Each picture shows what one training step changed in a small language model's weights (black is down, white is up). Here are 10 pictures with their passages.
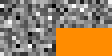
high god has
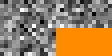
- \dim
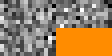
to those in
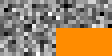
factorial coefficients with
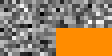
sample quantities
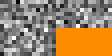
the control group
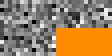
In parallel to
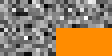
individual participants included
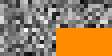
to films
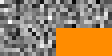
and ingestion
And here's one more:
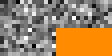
algebra has some
